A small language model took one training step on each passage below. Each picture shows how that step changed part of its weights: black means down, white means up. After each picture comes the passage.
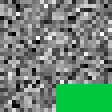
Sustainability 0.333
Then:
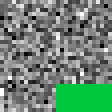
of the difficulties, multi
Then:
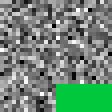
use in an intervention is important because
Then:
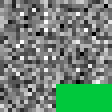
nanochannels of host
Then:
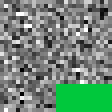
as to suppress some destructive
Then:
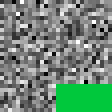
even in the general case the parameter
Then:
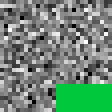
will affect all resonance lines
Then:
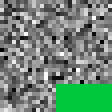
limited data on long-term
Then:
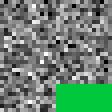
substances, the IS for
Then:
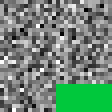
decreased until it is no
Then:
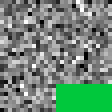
the 2D Ising model in zero
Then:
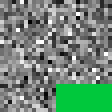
dash-dotted green curve
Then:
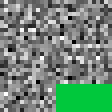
institutions for hospital
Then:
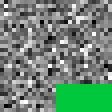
GPU. *Table 2:
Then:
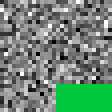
formula $2P/\pi
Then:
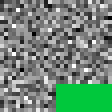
activated protein C.
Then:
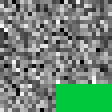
data. Now we are in a
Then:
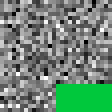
Moreover, a thorough
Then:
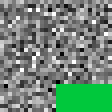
pollutant molecules in
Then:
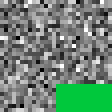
calls from the gateways
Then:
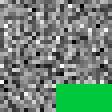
companies have come timely to
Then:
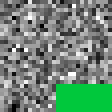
With the introduction of
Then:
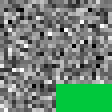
coverages by a binary
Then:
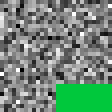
finite dynamical exponent
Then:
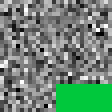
vacancies. (b)
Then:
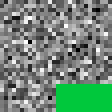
STEM subjects
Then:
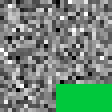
R. Kavitha Independent
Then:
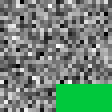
folder includes all files to
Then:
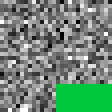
various scenarios of QG.
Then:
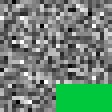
start departing the war
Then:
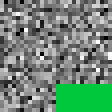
corresponds to $L^*$.
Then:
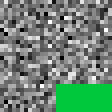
intention of not only to change the
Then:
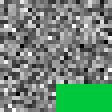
all started with Lisp.
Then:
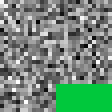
spin waves further interpret
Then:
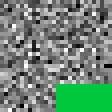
with patient responses. In
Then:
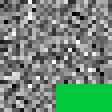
The morphology of the
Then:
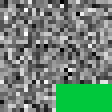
color) is superimposed in
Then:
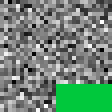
In other words, the entitled
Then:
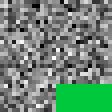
of a next nearest
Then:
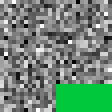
active seismic isolation systems
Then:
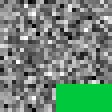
of the pore (e.g.,
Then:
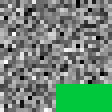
by a charge sensitive
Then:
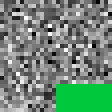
photometry had roughly equal
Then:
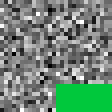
in learning activities learn
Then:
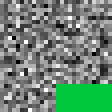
due to considering the IMC
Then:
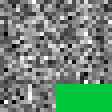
S. Chapman and N.
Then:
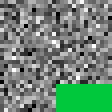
management on firm profitability:
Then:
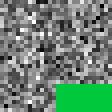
the residual SI,
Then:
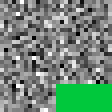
a case study from a university in the
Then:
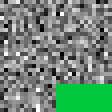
adjunct to clinical
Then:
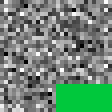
conversely, dividing word
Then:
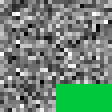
some studies are trying to
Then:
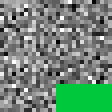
sheikh, semantic
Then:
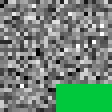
SNR can generalize well across
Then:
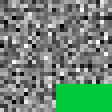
dashed red line indicates the
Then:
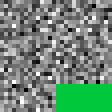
debates about whether we are
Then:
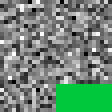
provides a lower estimate on the
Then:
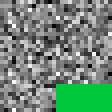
compared to the currently available
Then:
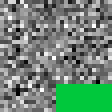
is 22.5 mag within a
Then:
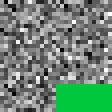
of the spatial variation of the
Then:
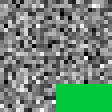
we dub them the photometric
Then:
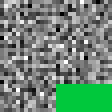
of distant SNe~Ia
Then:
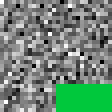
gap from *d*- to
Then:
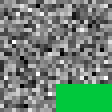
panel) and crystal
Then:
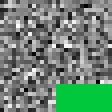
the mode after each iterations and
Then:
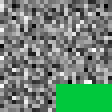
low entropy volume
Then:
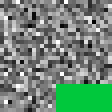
una nuova teoria
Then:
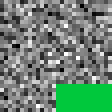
Development Program
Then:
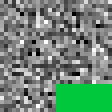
showed fatty liver
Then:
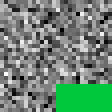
changes in wind resources due to
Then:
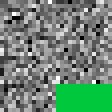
CM criterion we can further
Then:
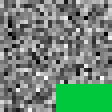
the basic concerns and the
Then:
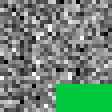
chiral fields. To
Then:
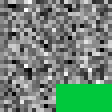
of forces and the current economic
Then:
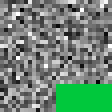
whereas the FFS results indicate
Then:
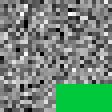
scenario is evaluated by
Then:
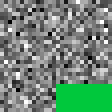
$\sigma_i$ integrated
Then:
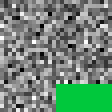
While real markets do not
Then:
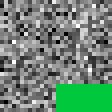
and AC analyzed the data.
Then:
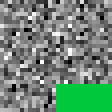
the various processes that lead to
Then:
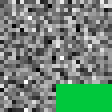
to common understanding, is that
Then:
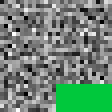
business models, which is shown
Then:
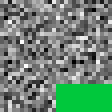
around 38.5% by
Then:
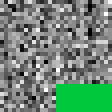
of non-trivial
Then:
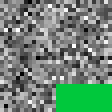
in the equatorial plane of 2
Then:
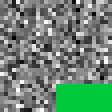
fatty acids. It
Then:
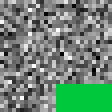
Roadmap and Engagement
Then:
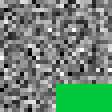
Schematic representation of
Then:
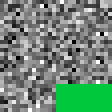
identity and the relations
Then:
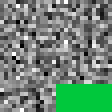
that the catalyst is a
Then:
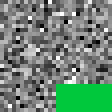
demand to fall. Conclusion
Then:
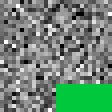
mitigation procedure.
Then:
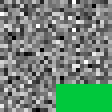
of Ukraine as a
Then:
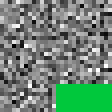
Long & reddish
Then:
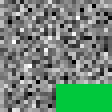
causes front surface
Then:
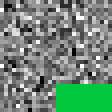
conflicts of interest related to this
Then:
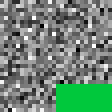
open f-shell
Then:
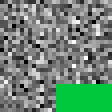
corresponding fluid model. However, the
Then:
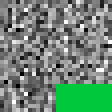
of Lagrange differential equations
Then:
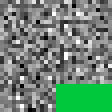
not identical to those for the
